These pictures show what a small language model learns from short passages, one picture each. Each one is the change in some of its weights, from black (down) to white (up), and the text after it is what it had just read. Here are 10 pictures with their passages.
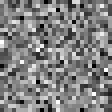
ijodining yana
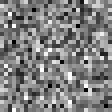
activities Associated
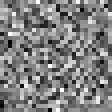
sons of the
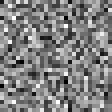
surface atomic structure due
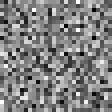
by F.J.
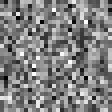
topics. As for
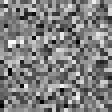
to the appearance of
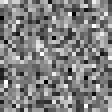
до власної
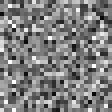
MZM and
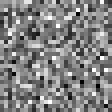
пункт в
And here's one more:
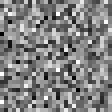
magnitude of the
